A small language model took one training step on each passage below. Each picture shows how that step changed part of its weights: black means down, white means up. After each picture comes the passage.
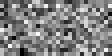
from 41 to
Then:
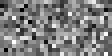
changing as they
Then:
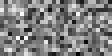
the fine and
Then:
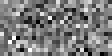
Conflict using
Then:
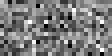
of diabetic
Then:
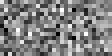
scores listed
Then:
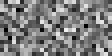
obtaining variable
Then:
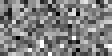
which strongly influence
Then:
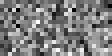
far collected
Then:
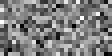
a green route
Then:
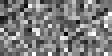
is more than the
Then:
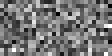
of the sample was
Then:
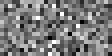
fold- through
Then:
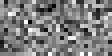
more speed than the
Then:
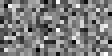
we have constructed the
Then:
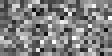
from many parts of
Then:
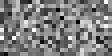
are among the different
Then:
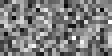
either alone
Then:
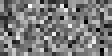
gives the best
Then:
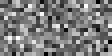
second section of the
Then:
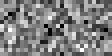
composites and correspond
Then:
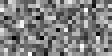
Hines, E.
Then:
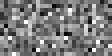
were not taken
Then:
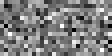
aligns with the
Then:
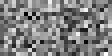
Analysis of the
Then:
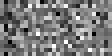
in the presence of
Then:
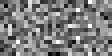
approach to enhance the
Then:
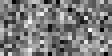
NDLEA to
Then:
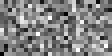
existing solar power
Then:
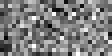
reference operating parameters
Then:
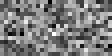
launched in
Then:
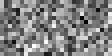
ET AL.
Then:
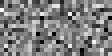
colour scale)
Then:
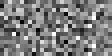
- Templates
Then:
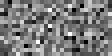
4 shows variations of
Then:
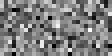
Development of
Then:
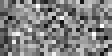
north of the
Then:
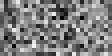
communication industry
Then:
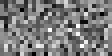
was confirmed by
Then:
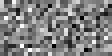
Figure 1(a),
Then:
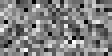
quality ratings using
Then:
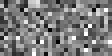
than that of the high
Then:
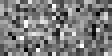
as superior
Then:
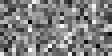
level(s) to
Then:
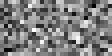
employees to the
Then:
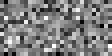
on the relationship of
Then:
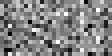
way to interact with
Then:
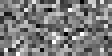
and the integration of
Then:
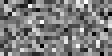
incidence rate of
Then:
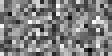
there are just over
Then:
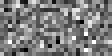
the high standard of
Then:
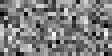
lived experiences
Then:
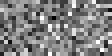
commitment in public
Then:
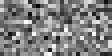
upon the quality of
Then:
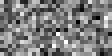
the comparison more
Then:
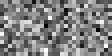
service continuity with
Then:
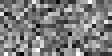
and try to work
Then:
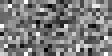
right side to
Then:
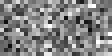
the killings of
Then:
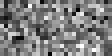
in Fig.
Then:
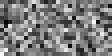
to establish an
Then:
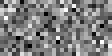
Regression results show
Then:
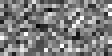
and integration report
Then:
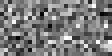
5 Design variables
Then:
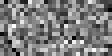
prepared by using
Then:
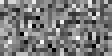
An overview of these
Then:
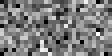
fact that working
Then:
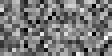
a case study is
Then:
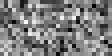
used on the top
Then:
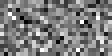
with free standard
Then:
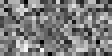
the extraction can
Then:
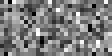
conserve, and
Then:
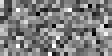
such as CHB
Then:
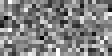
growing sector
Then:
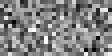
important basis for the
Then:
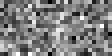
of the ISO
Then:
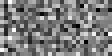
studied in detail by
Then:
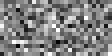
The papaya
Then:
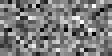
constant =
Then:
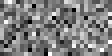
VUB local
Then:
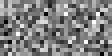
meaningful action
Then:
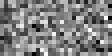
deliverables: -
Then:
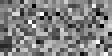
bacterial strain
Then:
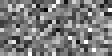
So, for
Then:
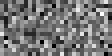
was established that our
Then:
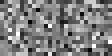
to actively take
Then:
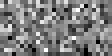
physical activity and
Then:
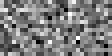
a viable additive
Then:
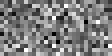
function respectively. These
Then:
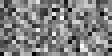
activities. For example,
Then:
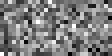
package for social
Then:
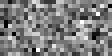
to note that the
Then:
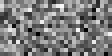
PSNR and
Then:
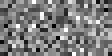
allow to study the impact
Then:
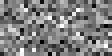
its software, or
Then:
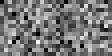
of BRD is
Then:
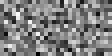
traditionally used
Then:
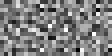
real time data. This
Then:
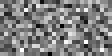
and reduce manual
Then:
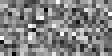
Delft University
